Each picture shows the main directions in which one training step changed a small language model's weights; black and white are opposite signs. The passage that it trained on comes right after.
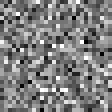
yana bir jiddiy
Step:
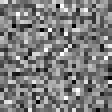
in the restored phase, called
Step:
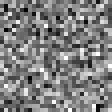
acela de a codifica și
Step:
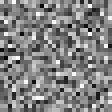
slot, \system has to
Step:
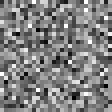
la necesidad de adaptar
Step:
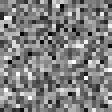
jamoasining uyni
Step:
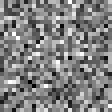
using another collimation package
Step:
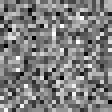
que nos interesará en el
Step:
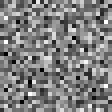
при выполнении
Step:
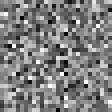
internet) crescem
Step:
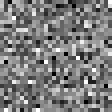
alle aufrechterhalten
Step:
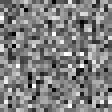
have presented NMR/NQR
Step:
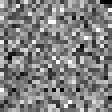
and methods of organization of the
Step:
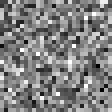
tahlil qilinadi.
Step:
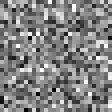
want to determine which particular
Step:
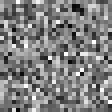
Funcția oricărui
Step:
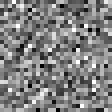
various critical lines that separate
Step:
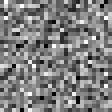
transmission. The Look Up
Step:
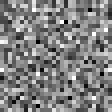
recently, the performance of
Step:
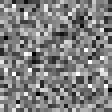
o que quiser, mas opções que
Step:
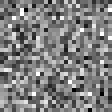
for atmospheric muon)
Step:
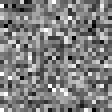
bağlıdır ve
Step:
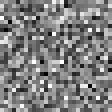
the training set, is robust to
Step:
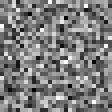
sean didácticas.
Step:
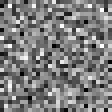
tratta, anche, ben
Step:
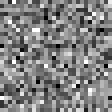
bolalar, maxsus
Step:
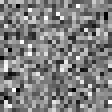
asosda taqqoslanadi.
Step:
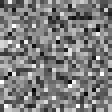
duplicados, por lo que se
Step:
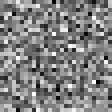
contrary. Then $e \to
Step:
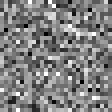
of $CeRhIn_5$
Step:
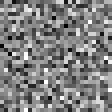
of doping. In the AFM
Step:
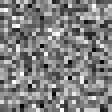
of FRODOSpec and
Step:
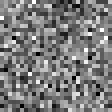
oshirish masalalari
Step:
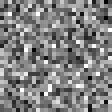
& Management van de
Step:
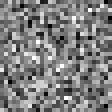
parameter increases, but it does not
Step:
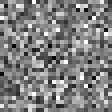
justify the Tremaine
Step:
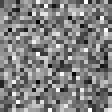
Olibmen taxti
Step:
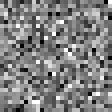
We demonstrate the application
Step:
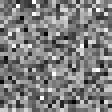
of systems of galaxies containing only
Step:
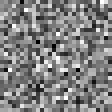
rejonie Polski, w
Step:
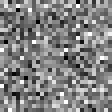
different from those of their bulk
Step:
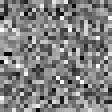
ta'lim muassasalari va
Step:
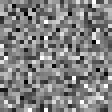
kevés köztük a
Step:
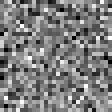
tillering potential: A review
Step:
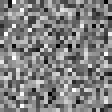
rivojlanishning kaliti
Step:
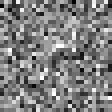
(éducation et santé)
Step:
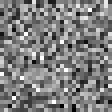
high redshifts, when radiation is
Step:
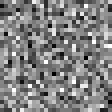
360 K) reveals a series
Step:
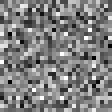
delayed system can be written
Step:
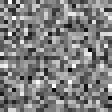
or zeros of inverse
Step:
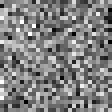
versions of the same distribution, and the
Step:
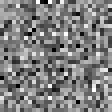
acciones, entre los cuales
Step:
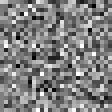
2017 C'est avec une
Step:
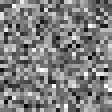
r hitung $>$ r
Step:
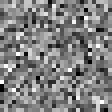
kapı komşusu,
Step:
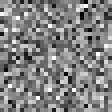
*Assessing the ecological
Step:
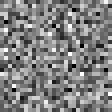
the gas-phase reaction to
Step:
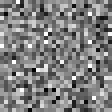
праве является
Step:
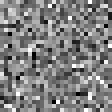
JHR high flux research
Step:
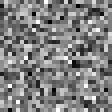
edilen bir okul alanı
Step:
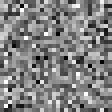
negative svivon energies
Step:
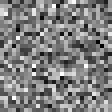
cada nova situação e
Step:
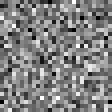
частини судового
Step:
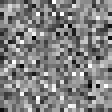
собственности, мы
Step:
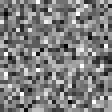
obtained. Some more discussion on the
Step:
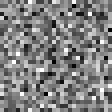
передаче одним
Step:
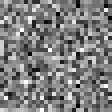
2025-Yil ziddiyat
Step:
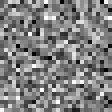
Marina & USI & 705
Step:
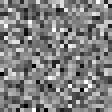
on the redshifted side. This
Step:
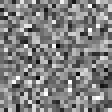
намного больше
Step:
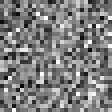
equivalente demonstrado na
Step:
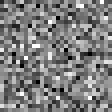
The number of entangled modes and their
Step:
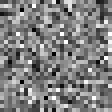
проростка – 1,9,
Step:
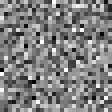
because it gives information of both the
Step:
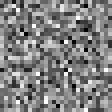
same surface area $S$ but different
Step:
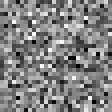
using our code which is free and
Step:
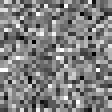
the solar system. This meteorite
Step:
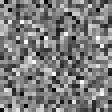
tarixi. Toshkent:
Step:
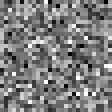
data. It becomes much
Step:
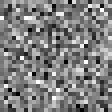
menjadi inspirasi bagi
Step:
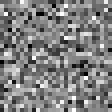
our findings. It is well known
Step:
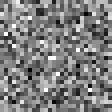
about 20\% of the noise increase
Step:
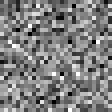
et al., 2021), en analysant
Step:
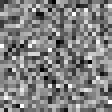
cancel these anomalies. This
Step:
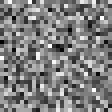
elektr jihozlari va
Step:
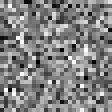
da Constituição Federal
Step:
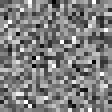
выполнялась на
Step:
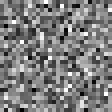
em si mesma. As
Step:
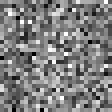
data. So, we could consider
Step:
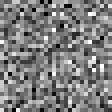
очередь, с
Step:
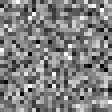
= \sin \left( 2 \pi
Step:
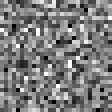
from 0, $N_B$ increases
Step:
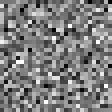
the bonds belonging to the
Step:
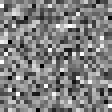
adotadas sequências
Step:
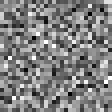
representa uma problemática na
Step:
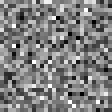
wurden folgende
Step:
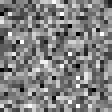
multiple specialized centers, and
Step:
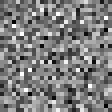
fabricating enough agents to
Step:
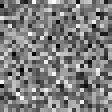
Instituto da Cidade,
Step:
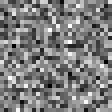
\vert \psi (x,
